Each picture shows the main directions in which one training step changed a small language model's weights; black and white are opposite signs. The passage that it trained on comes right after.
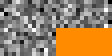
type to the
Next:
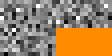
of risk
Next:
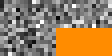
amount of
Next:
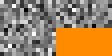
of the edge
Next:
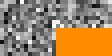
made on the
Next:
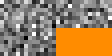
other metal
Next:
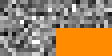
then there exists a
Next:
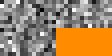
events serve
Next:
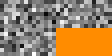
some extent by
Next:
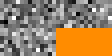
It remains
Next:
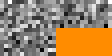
significance for
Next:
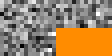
the primary
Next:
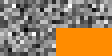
to my
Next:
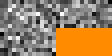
+ \cdots +
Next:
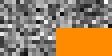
as $z$
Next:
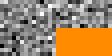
the associativity
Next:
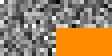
units, which
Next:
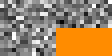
In a study
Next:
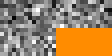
converter is shown
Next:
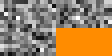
using what
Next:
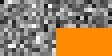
the team.
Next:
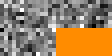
dry weight
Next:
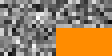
indicators can
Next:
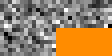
matrix $\Lambda=
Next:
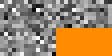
in technical
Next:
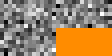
closed field of
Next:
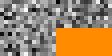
the negative
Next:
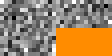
and we have used
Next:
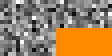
equations is the
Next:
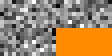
the main motive
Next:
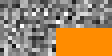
It is translated
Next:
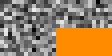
the odd
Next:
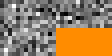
w) \in
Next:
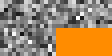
are regarded
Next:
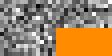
have that \be
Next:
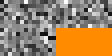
that they apply
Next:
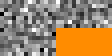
reach the
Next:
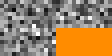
is the park
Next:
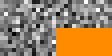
required for
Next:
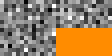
and safety
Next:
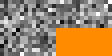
11 Figure
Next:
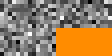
different domains
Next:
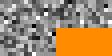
the nodes
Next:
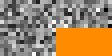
was developed to
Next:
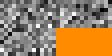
gear from one
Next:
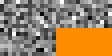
By the results of
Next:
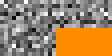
hour and
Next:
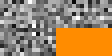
three treatments
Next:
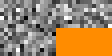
of figures
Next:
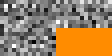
Iterative methods
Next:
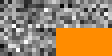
on four
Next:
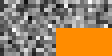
to be an
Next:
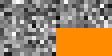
boundary conditions, and
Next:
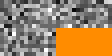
in the regard
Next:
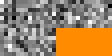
and social
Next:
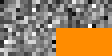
estimate of the
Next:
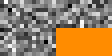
or denaturing
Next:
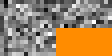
= \rho
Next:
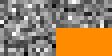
gammas is
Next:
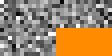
that it is
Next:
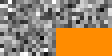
for faster
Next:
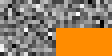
has the basis
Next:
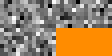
build high
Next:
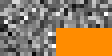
performed well in
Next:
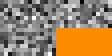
can be found,
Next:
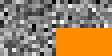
second order differential
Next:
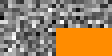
Lemma 2 in
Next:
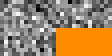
one can derive
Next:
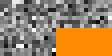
conditions with boundary
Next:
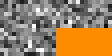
feature vector
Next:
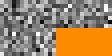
with the right to
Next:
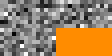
no sages,
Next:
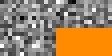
connections are
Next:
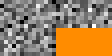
of unit
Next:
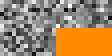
the functor
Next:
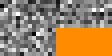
it can cause
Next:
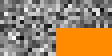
first inequality in
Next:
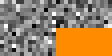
filled in
